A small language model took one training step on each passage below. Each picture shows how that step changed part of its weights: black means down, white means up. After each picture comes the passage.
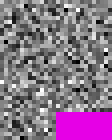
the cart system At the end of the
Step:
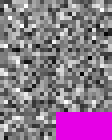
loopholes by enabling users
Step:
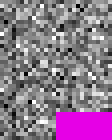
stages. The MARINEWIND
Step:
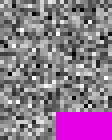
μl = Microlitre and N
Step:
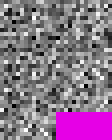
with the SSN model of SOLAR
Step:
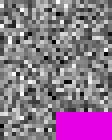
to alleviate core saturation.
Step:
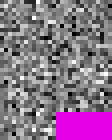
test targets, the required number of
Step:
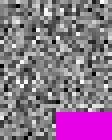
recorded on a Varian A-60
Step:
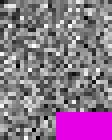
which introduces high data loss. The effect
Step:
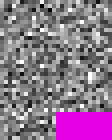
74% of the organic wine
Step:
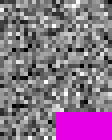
of carbonization of concrete was studied
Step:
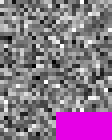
have shown that fish *Labeo
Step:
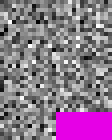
7 shows values of spectral efficiency for
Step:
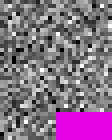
However, this hindering and interfering role
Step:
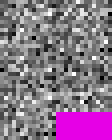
CaO following SiO₂,
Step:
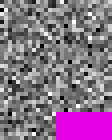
strategies [7]. It is assumed that
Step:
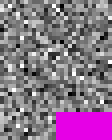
for native moths due to the
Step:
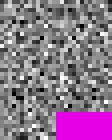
of plant associations; (2) the
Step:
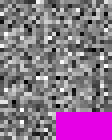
order to determine the effect of working capital
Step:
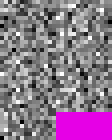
perform daily activities during diagnosis
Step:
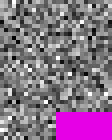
China’s water ambitions and
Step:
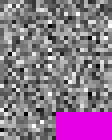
to the industrial revolution
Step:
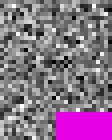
allows us to be confident that our
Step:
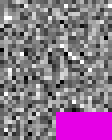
or theses. He maintains
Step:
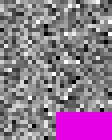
Rahman Maritime University,
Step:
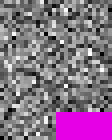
Pattambi is a hot spot
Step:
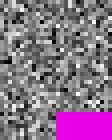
for extravert learners, as they
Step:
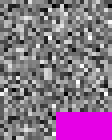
[1][2]. Additionally,
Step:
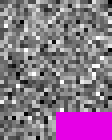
adaptations to rearing conditions, which should be
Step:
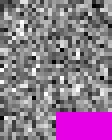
class C at runtime and N is the
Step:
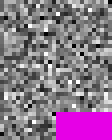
essential for human well-being and
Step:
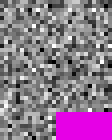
a high degree of quality, with the
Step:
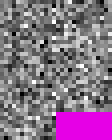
D., Roumeliotis,
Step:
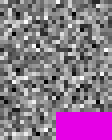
about the performance all the time... For the first
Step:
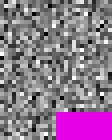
the Pearson Product Moment
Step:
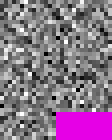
KJ conceptualized the study and designed
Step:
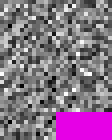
that taking the relationship risk seems to be
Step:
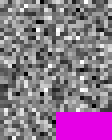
flexible links in the
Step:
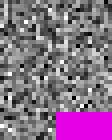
are part of some physiological processes and have
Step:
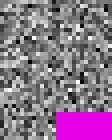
by an institution(s) other than the
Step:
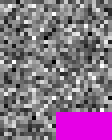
of associated symptoms such as
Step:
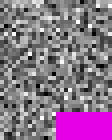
which convey ideas of command,
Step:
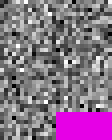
must find the re- mainder in individual
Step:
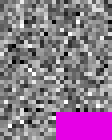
As a living document, the theory
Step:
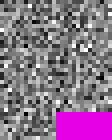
as an intraplexal donor
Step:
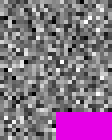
via serial communication converter. The control
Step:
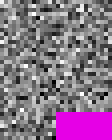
arrive to its target component from its
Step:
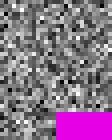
in Maharashtra state.
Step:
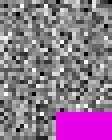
ecosystems; - A high
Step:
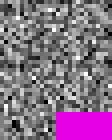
Consequently, the internet has had an
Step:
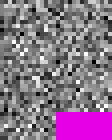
of innovative and reliable environmental protection
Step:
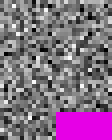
the carbon dioxide removal
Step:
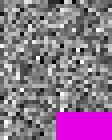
microgreens; hydroponic;
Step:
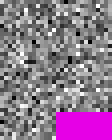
The Management component reconfigures the
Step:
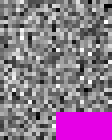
no significant change to the average power ratio. -
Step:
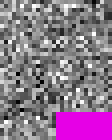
Furthermore, this support fosters positive
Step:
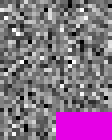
This may be due to reasons such as a
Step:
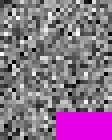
children and the study revealed that increase in
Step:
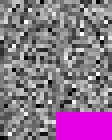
tissue homogenate was
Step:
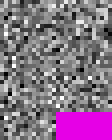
are limitless to be envision for.
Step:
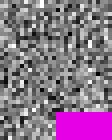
intoxication; HBM = Human
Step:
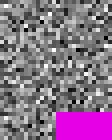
2048-dimensional feature vector.
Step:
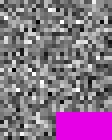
Limbe and Tiko, port
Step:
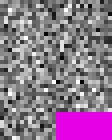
In this case, by Schur lemma
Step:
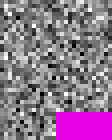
updated two to three times as new data
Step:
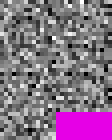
namely Kamakapalayam,
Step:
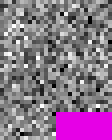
synthesised this to identify emerging
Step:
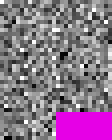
that, even if we want do not
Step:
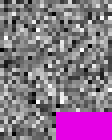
factor and use of cosmetics could be
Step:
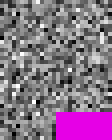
A literature review for research work and experiences
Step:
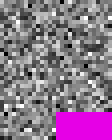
crucible removed from the furnace
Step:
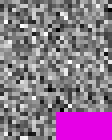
in Chemistry, Pt.
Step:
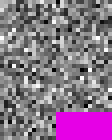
and complex structures from a Carbon
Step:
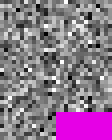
Providers; Logistics or support
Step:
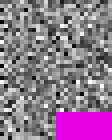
reported in the United States study
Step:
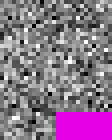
on resected breast lesion.
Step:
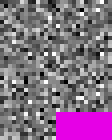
are not the subjects of the study.
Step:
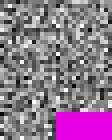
inversion 1. Introduction The
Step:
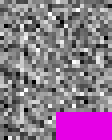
1980). This sequential selection ensures
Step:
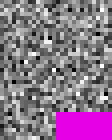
other matter in the universe.
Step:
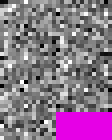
startups' digital financial services
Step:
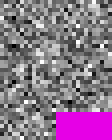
Data Discovery: Category
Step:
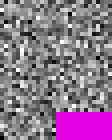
analyze the district wise occupational
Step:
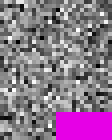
smart façade skins, in
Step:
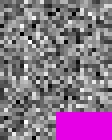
Lasswell, through his famous
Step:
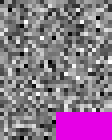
water), where no anthocyanins were
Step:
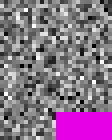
so to intensify your knowledge. -
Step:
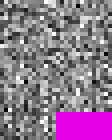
in 200ml treatment. The highest value
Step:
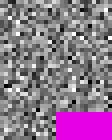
Year 1 to year 4: Copies of
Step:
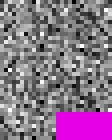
mission profile - The availability of
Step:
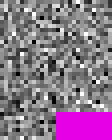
population; therefore, in this research, the Man
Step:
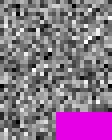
taxation according to the market value of real
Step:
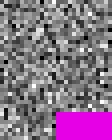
this process lasts dynamically. The
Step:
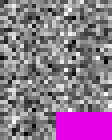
of services (26% of the total world trade
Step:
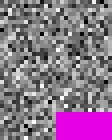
number of endogenous antioxidant systems
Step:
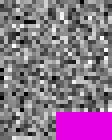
the sintering with the heating rate of
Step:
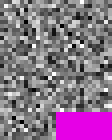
thus formed, then reacts with the
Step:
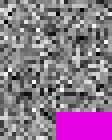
values of a as calculated from the graphs
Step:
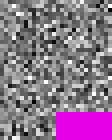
± 8 kJ mol⁻¹ and
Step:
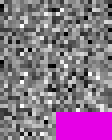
assist in their decision making and analysis, and
